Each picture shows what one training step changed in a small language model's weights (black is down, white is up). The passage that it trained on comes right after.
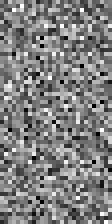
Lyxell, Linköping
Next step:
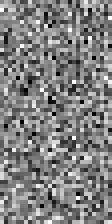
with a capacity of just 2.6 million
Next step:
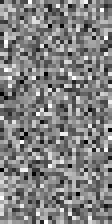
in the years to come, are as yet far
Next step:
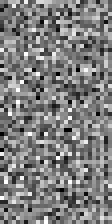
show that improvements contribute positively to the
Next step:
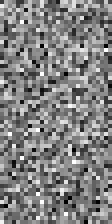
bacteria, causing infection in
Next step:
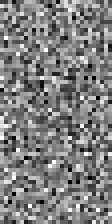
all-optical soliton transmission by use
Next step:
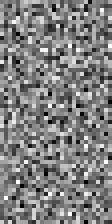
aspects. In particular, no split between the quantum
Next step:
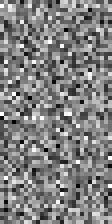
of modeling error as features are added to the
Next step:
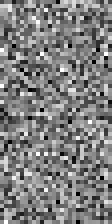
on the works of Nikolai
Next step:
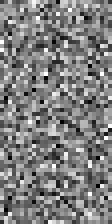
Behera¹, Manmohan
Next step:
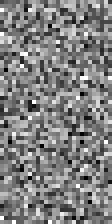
Water (L) Female 10
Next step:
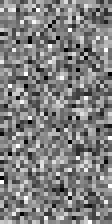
by the dust-to-gas
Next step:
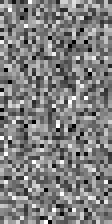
that explores the potential impact of game-based
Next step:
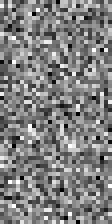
information pattern cannot be solved by utilizing the standard
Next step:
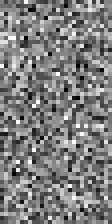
and ν_{C-S}
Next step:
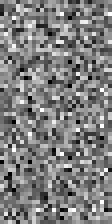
group, $\sgn (point) \simeq
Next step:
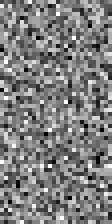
the Eosin Methylene Blue
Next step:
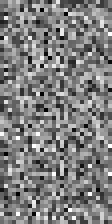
\end{corollary} \begin{proof}
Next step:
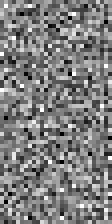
we get a diagram as above, and by
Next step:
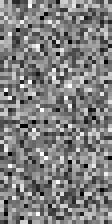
generated test sets, while maintaining the lowest average
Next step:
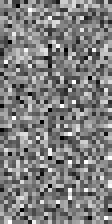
moment in which the emergency occurs. We
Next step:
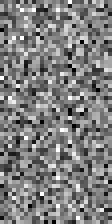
1 Total_Item_Requests
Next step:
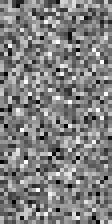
condition, (\ref{bracket}) and
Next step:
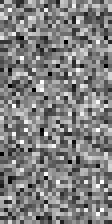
de simulations sont validés par des
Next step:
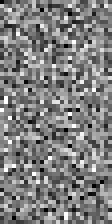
TWFE estimator, there can be severe
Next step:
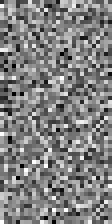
expensive and the installation could lead to
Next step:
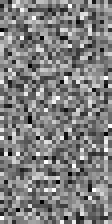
INFO**Received: 27th
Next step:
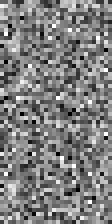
right audience. Betty thinks that
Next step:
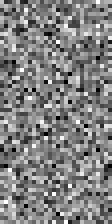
surgery and postoperative monitoring are
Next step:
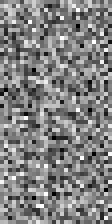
2010 Mathematics Subject Classification}:
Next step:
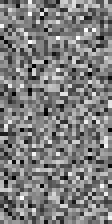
indicative of obscured AGN, their
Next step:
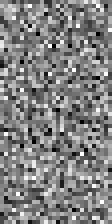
of $E_n$ we can say further
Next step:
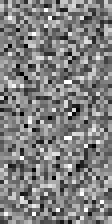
phase $\phi$ at angular frequency $\omega$.
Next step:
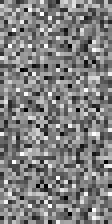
bridges, and rings, while often
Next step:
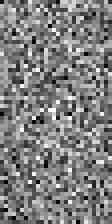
from CO towards customer residential locations
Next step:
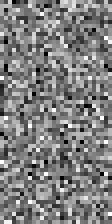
point particles (dotted line), values from previous
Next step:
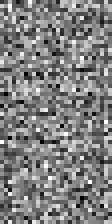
collectively have demonstrated action in primary
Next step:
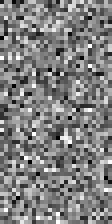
an effective anisotropic Heisenberg model after integrating
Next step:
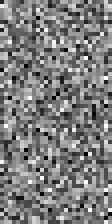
bringing “liveness” to the
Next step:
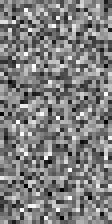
specifically boreal and temperate
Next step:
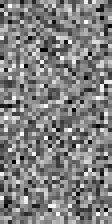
1, colour with 2 the arc to the
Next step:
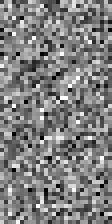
an N head somewhere between TP
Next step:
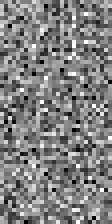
\citealt{cesaroni2018}), while
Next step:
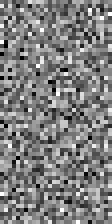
our study, we use RND to assess the
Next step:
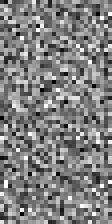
Wigner function, we can evaluate the
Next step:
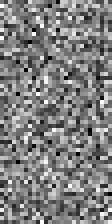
January 2007. As shown by
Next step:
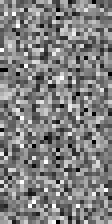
show that the case $r=2$ is
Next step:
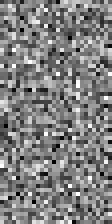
when the time step of integration of equation
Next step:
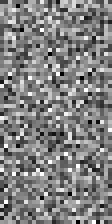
term in the fit to measurements can be attributed
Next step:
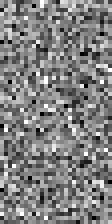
x_i, \qquad \mbox{ for
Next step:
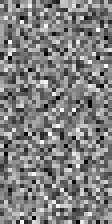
black hole. } {Second, one could
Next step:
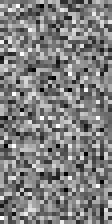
Ei and MVL regions (Figure
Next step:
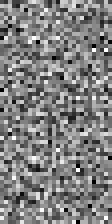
people aware of health benefits associated with this
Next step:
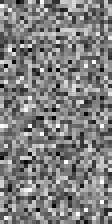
floors fast and efficiently; It can
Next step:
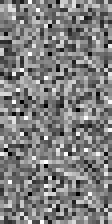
to effectively eliminate the exchange interaction so
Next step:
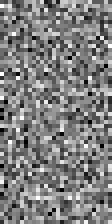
this paper, we have extended the definitions of continuous
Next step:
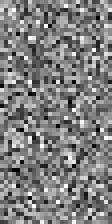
with Virtual Team in
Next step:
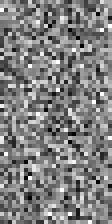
with the aid of photographic guides
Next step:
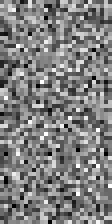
in tables or matrices with rows corresponding to
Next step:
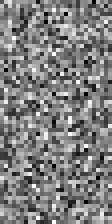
holds, quantum density peak decision clustering provides a
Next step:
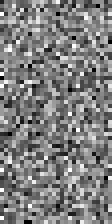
² Aichi Biodiversity
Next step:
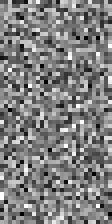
initial increase, the enstrophy
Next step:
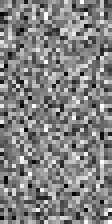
unintentionally silicon (Si)
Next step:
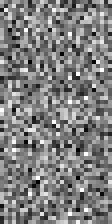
\left( \frac{\dd r}{\dd
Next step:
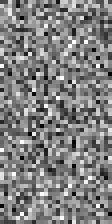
model. Therefore, the amplitudes of the receiving
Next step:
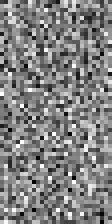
version of the ground truth. Therefore, the
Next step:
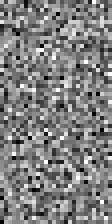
take the variance of the mean-field Hamiltonian which
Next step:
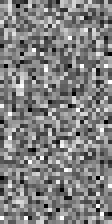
suppressed in the semiclassical limit via
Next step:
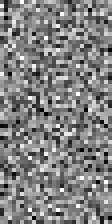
discrete dual process. To explain this, we denote
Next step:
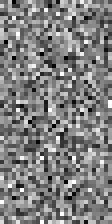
these different elements: "Multi-hazard
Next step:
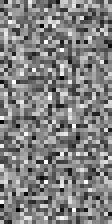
trajectories that often do not lead to the development of
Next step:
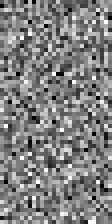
between 2 different max-length limits: an
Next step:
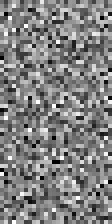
Business Administration, Technology &
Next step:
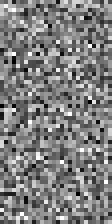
and the arrow means that we take the
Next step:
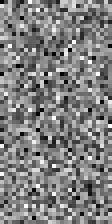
social sciences and humanities*. Walter
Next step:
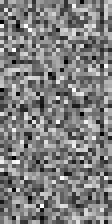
Coma cluster have uncovered some exciting new
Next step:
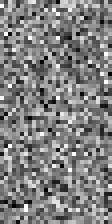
effectiveness of chlorhexidine and
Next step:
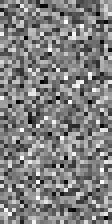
System: - heizenbugs;
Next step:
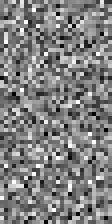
Theorem 2 if $k \geq 2$.
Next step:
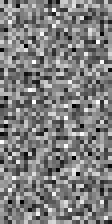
principle, there is no problem to generalize
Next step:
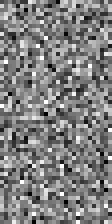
applied to binaries without source code. Each
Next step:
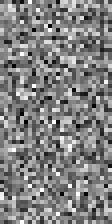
to compensate for individual deficiencies related
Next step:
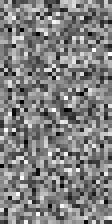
classes, the moduli space $Y$ is
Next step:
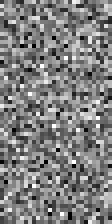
Derivation} The emphasis in the
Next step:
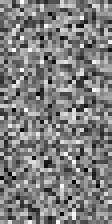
standard** S.No Name RT
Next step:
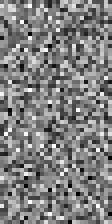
of deviations between the surface points of a
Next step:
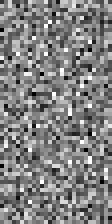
been presented by several groups (e.g.
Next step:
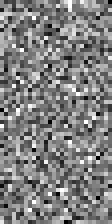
dislocated metric. Therefore $D$ is
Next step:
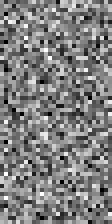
Using a numerical simulation tool that gives high resolution of
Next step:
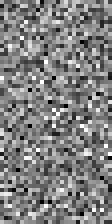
The ISM absorption is modeled by the
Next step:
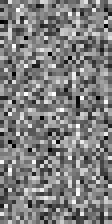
collections of fossils from the
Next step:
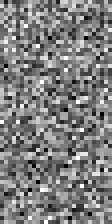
**Fig. 2.** SEM micrograph
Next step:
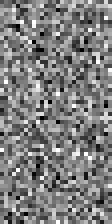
$m_1$. Hence, if we set
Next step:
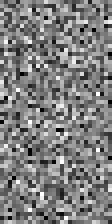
ourselves with the CGF instead of
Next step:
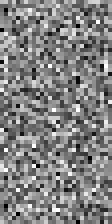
have been underlined. It is emphasized that
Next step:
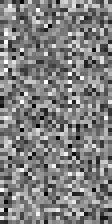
to section 3.1, and investigate the
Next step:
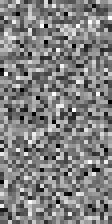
containing $N$ electrons, described by the Hamiltonian
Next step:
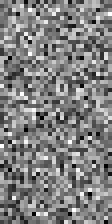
\hbox{ \hglue#5
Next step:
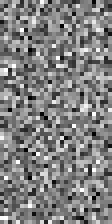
\lambda y^{\alpha+1}$ and
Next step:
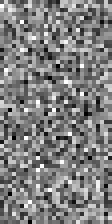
of melody bird. Father,
